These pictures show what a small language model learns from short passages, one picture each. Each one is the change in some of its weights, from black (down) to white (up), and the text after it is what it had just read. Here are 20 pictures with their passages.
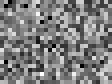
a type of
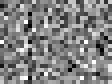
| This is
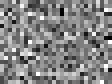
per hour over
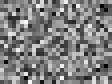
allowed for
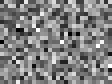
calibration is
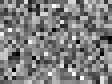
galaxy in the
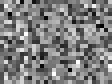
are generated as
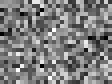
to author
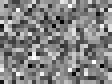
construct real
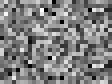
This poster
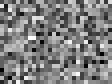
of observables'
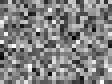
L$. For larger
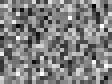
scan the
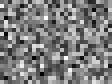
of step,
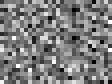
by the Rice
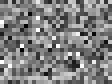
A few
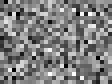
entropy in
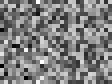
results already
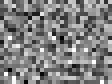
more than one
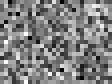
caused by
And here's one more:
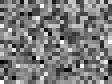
once the data
